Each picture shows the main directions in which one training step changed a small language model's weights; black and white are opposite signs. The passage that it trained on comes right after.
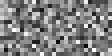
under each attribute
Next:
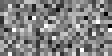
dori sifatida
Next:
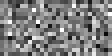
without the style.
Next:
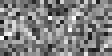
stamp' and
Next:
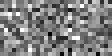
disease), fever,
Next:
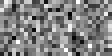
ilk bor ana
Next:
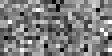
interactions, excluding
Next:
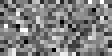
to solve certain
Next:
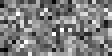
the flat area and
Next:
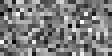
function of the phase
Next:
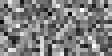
16) trained to
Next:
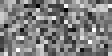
where the uniqueness
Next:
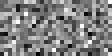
H$\alpha$ line
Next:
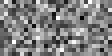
titânio ou
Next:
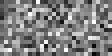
by its theoretical framework,
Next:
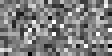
consumers can monitor and
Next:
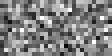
or more regions of the
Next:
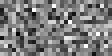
espaço e como
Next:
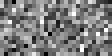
denote coordinates in
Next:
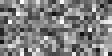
the Esrogen
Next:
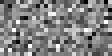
farq qiladi.
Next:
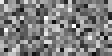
of Engineering and
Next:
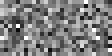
with the increasing number of
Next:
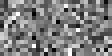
Results: The
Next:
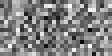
Educational Activities
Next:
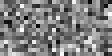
to down-stage
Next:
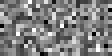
obligations to
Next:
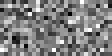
enough clusters with more then
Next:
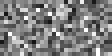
BfN ist in
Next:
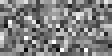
code to reproduce
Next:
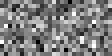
in Fig 1 to
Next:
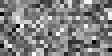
is stable, while
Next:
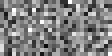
справи та
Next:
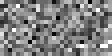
directrices de
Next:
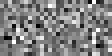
this section the technical characteristics
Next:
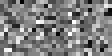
Centre, p.
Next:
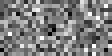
classification based on scope
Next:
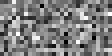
jours entre deux
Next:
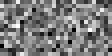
the electron-hole
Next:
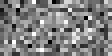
momento pase
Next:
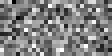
– fachadas dos
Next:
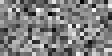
perform unitary transformations
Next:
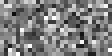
to innovate and create
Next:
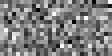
indicators after having
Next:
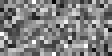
Forschung in
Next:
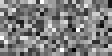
the model has been
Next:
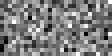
magnetic field suppresses
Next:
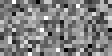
условия для
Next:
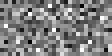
used as input for the
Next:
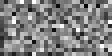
multibody D decay
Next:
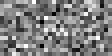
graphic culture, technical
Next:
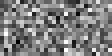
data. To reduce the
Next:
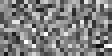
include the decrease in the
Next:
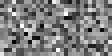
organized way. Let
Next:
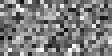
in Astronomical
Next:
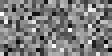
appear in Table 3,
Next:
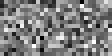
the width in the
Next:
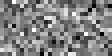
може дати
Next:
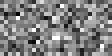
over a 20-year
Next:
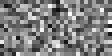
and facilitate computing
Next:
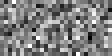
of *Cassia
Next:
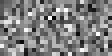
effect by correlating
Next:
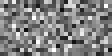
سطح به
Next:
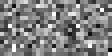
PAN-based carbon
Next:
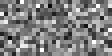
has recently been reported
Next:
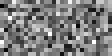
the exclusion of
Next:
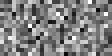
ona tili va
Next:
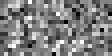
Buscando os
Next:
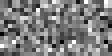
цікаво й
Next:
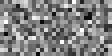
das mais variadas classes
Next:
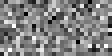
incurred by
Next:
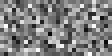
applied field appears as
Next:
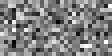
contratación de
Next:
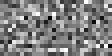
honored by many
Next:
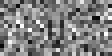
to the end of the
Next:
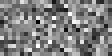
which are then integrated over
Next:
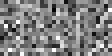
in this category while
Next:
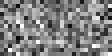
to the surface having growth
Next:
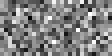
presented is not a
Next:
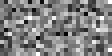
polarity, support
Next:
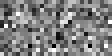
Results thus far have
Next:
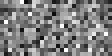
order to achieve effective
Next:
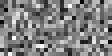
This corresponds to an energy
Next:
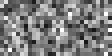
Coulomb and exchange
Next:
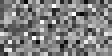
learning models and media.
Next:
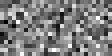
intencional que se
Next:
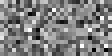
by a discrete
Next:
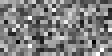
ve aşılar
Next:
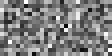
sensitivity. For this
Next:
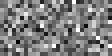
it has a role in
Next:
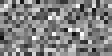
yillarda ana
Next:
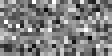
the spectra (dots)
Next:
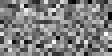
от США,
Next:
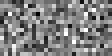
activity. However, understanding
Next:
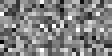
As seen in the
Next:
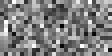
In order to do
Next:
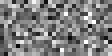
Як приклад
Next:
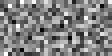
As usual, if
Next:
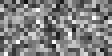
to work, it is
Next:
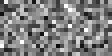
and composite systems have
